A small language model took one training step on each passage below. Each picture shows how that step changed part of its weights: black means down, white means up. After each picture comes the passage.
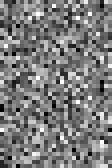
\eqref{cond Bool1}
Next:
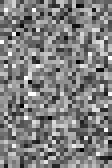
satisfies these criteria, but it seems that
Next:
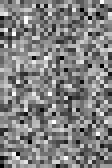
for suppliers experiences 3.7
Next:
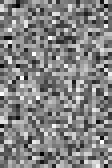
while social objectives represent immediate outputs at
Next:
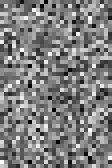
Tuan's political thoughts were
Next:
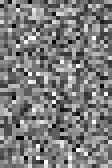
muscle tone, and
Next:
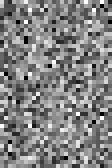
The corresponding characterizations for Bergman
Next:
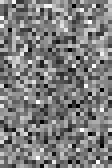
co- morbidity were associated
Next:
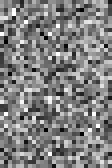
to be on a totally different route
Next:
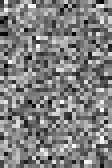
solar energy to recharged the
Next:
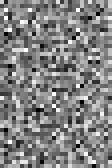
and domestic sewage
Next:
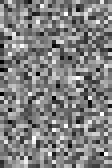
SVM, and decision tree trained
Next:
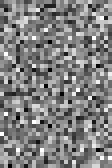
influences the decisions and organizational outcomes.
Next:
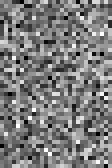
machine and the supernatants were
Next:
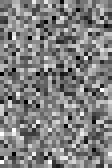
are elements of a prounipotent
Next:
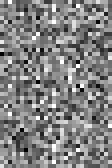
tropical curve defined by
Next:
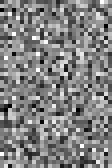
from the graph in figure 4, the
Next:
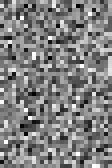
while the main decay time remains relatively
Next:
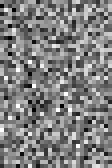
and the Euler Optimality condition for
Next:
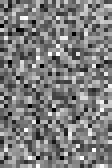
Nurses should maintain a
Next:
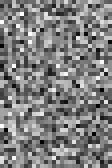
of polarized abelian varieties and
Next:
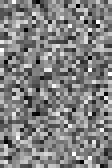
project that supports the acceleration of
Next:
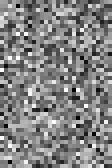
equation in two dimensions, is central to
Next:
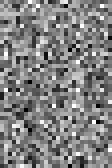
methods (for instance the minimum potential energy
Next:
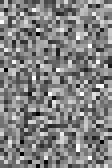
well as any other method that computes
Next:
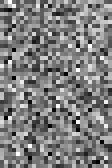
by the consortium
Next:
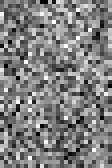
idosas Ana
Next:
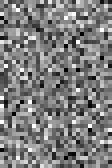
Gao, "Highly
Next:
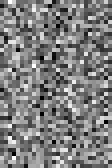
certain age willingly and actively
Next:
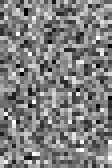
The future of organization excellence seemed
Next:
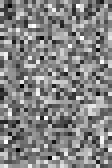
This is, for example, explained by
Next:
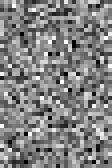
that: \begin{enumerate}
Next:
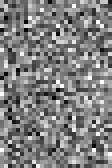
functional $\Phi-\lambda\Psi$
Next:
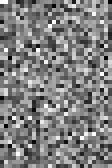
checked for the presence of any
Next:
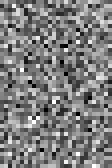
the yard capacity, and this
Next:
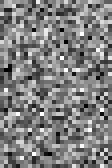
whereas the medium containing 1.5
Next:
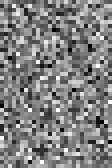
the BAMS has many
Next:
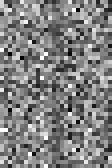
plasmid borne and
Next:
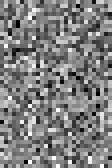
\circ \boldsymbol{B}a
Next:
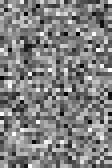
Euler constant. Denote by
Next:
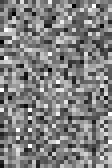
programme were to increase the number of
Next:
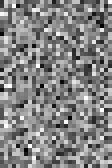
hereby discussed. The results of analysis
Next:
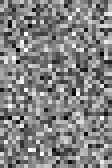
behavior—being afraid of
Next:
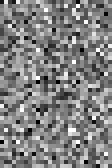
exposition, and to accommodate
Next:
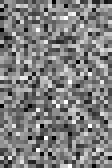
with the data measured indoor at
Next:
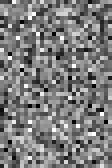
- Bécel, C.,
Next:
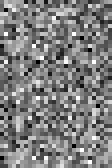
model was also evaluated using the
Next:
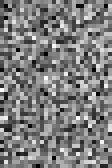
this constitution, Shall be
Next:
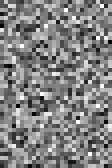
and an antioxidant. Some studies
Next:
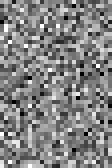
how to choose $(a,b)$
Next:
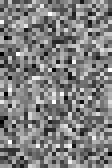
more first transitive integral parameterized by
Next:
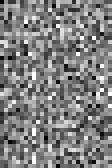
*IEEE Trans.
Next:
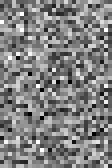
of storytelling is
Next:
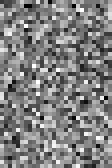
chain complex is constructed from its moduli spaces
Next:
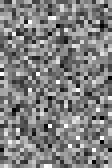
where, σ_{exp} :
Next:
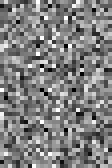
must be zero, we obtain that
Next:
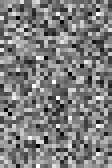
relatively simple but usually very effective method for
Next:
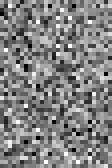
The ether was heated to its
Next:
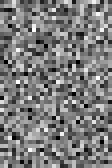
and systematic methods, which reflect
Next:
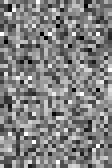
could be generated throughout the development process of
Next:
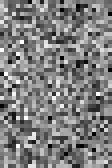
of these unique aspects includes the
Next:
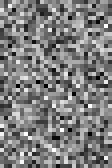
to serum fully absorb about
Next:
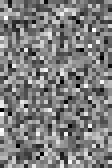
\newblock Two approximations of solutions
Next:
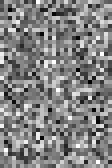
between ideals in $\mathcal{F}$
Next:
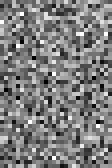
of this paper, together with a
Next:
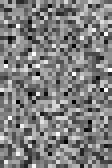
which gives an expression for the mean and
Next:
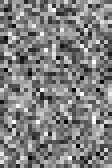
is evaluated over cells whose centroids
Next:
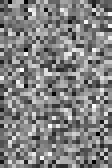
of Improved Relative
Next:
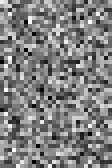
5 °C) warmer than
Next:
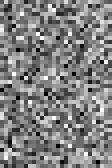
is an element $\tau \in
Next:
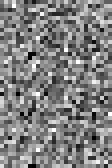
that firms' ability and probability of being
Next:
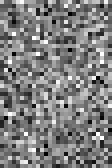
from oil-palm empty
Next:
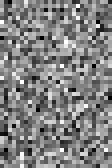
sizeable edifice, though
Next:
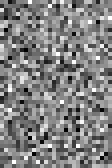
modular forms to $p$-adic
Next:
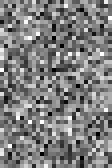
bounded $2$-treedepth
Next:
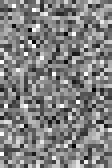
from optimizing the intrinsic parameters of
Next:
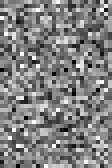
approximately 1400 phenotypes of
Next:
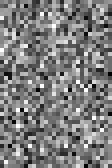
existence of a formula expressing the
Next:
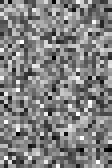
of Marei *et al.*
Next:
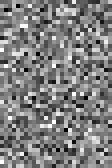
limitations of the static block selection
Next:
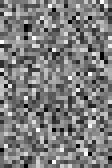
d$ for the project (refer
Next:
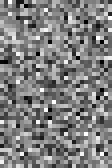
site of viral replication
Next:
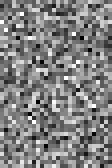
of dental health was noted in people
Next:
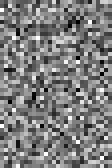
components once aluminothermic reduction has
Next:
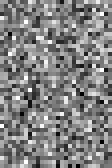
Consider the universal loop Lie algebra
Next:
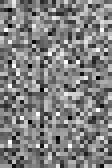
and opportunities presented by AI are
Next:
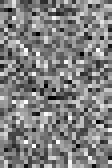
and four different configurations. Top
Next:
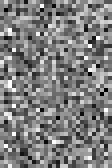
supported in part by the Horizon Europe
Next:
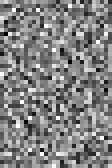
arguments used in the previous step, we
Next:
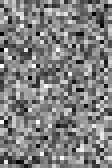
user. It comprises the developing
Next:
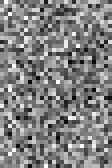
how network topology or attributes shape
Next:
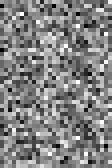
$\varphi$ induces an isomorphism of ideal
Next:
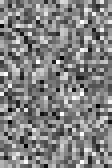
$\Sigma_y$ the mean and
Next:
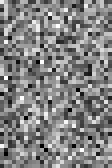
shall not be able to prove the uniform
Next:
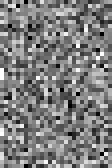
microscopic structure of the tube boundary
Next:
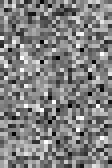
higher-level satellite TCs.
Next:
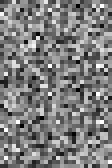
Percentage Gender Male 60
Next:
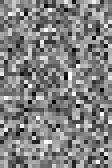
inspection. However, narrow
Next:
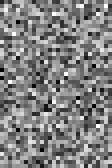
in this article. Keywords:
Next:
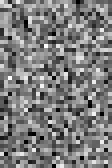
– a) 3D printed
